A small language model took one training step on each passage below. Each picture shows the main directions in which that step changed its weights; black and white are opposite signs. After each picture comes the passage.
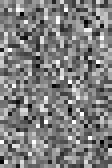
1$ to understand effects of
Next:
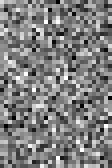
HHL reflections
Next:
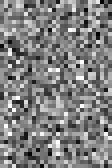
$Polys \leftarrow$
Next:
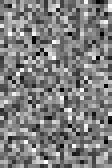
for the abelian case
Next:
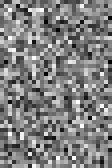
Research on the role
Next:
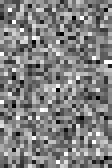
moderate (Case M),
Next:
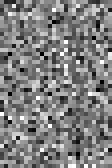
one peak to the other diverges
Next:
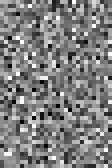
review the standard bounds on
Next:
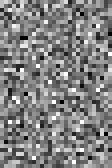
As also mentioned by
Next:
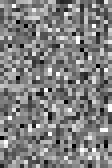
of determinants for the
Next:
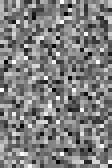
in the main text and the
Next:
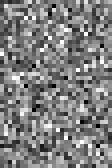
instead of collapsing to
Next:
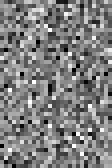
of measured observables for different
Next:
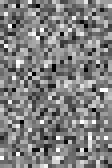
degrees of freedom
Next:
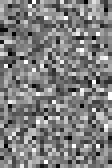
determine the luminosity
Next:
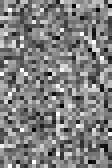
another corner of
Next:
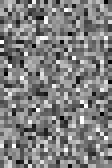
presence of the tricritical
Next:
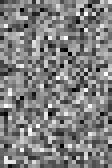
condition - except for the case
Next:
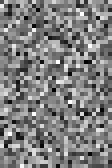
be costly because the
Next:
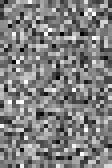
that a triangular array
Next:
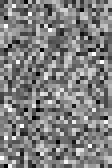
system are obtained by means of a
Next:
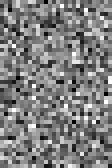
and discusses numerical results, and
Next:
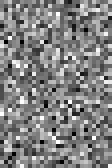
device vs.
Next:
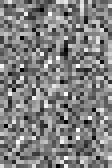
of similar features in other exchange
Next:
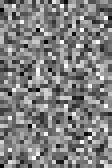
continuous monitoring
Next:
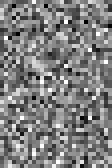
ligand unbinds.
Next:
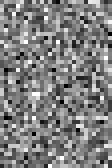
chosen based on the temperature of
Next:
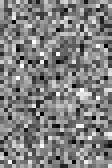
as in conventional ML
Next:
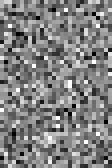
one. It is a constant value which
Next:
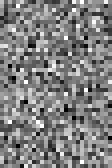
An analysis of this issue
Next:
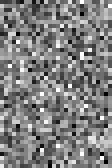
flavour world
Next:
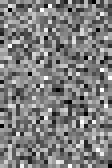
also worth remarking
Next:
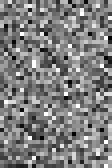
again use RunDec to
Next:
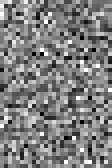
hopping conductivity in
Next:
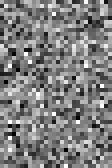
Anyway, it is
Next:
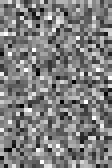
a large dataset of
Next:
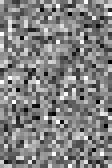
and Geoffrey
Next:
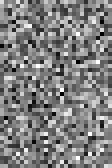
as the layers of the
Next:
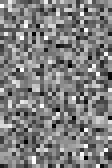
and $\eta t_{u}$ or
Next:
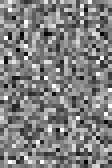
and the $4\times4$
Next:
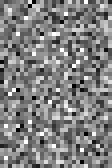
be inconsistent with previous
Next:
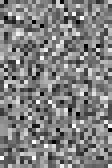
power spectrum. These higher order terms are
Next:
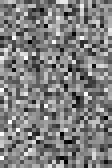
of high harmonic radiation
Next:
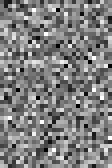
the matrix elements of
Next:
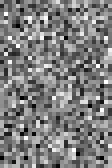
resulting mean multiplicities in
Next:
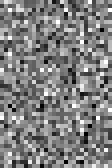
3 we demonstrate the evolution
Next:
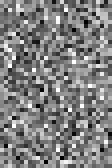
1$ is now under control in
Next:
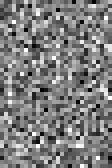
the fit of this series.
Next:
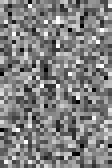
show good consistency between the
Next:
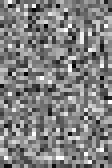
of the Vaidya
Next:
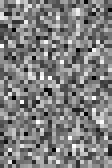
programming problem and can
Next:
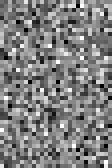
a developer is
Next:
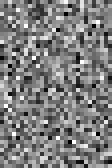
of target atoms was
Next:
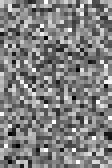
and the effective action approach were
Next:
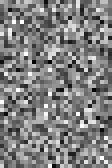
and short-term
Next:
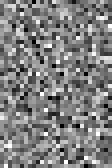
age at an age
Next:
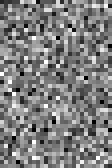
the non-linearities are higher
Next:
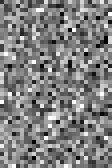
\item \textbf{Store
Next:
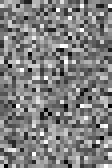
with all the excitons
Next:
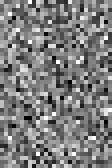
were performed on a sample of
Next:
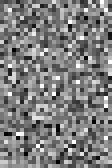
will collect companies'
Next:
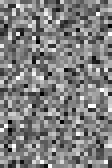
nature of the thermodynamic
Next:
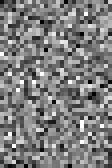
where we have used the formal solution
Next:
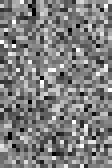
systems. Moreover, we present
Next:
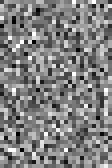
is exacerbated in a
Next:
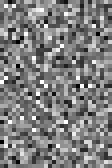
of stock market,
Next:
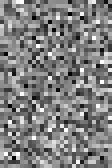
events (dashed line).
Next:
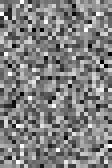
work supported by the National
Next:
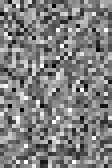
further uncertainties. Some
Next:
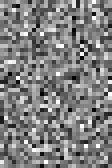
is the ability to tag
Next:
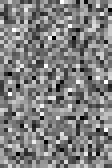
to launch in
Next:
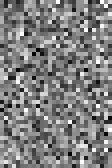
$PX$. Using this or
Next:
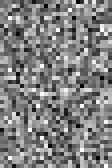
$m_2 \gtrsim
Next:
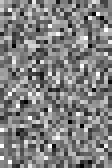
indices $\alpha$. Then,
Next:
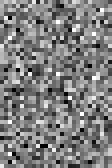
permutation symmetry can be
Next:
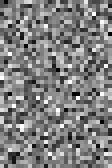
that it can obtain an approximation in
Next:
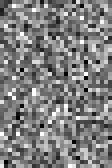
the database needs to be
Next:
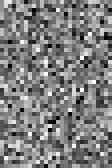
the uncertainty on the
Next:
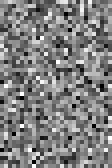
of zero means an extreme
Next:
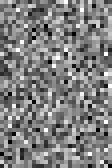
of Euler computations are shown
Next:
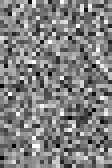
are related with those in
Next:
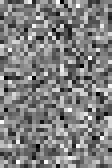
fit to a Lorentzian
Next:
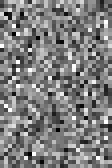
was proved helpful in
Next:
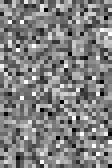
limb, that is, in
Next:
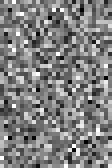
a receive filter,
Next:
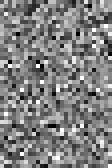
is an insulator at zero
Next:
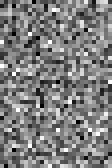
be re-written
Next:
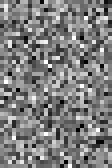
could have been equivalently
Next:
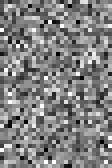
maximal eigenvalue
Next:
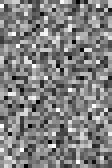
to the magnetic field induced gap
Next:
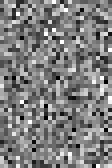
intermediate Fog tier
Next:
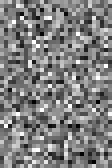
a slice of the beam,
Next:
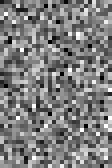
For regular training,
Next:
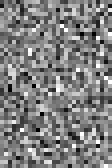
by a conventional time gating
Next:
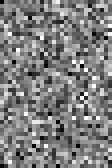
via the optimality condition
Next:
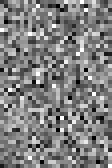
-0.50) rectangle
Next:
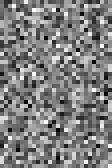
the duration of the time
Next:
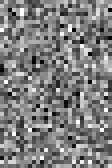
noise (with vanishing
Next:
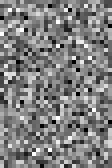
Alternatively, similar to
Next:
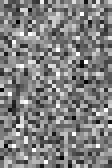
governed by the
